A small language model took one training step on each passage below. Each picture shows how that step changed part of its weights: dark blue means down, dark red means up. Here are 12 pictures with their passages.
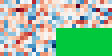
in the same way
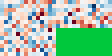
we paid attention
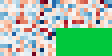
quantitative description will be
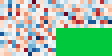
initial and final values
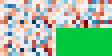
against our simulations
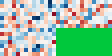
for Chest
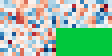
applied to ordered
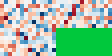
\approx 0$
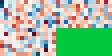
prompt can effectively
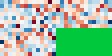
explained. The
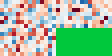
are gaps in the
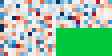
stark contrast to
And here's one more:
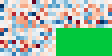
more prone to
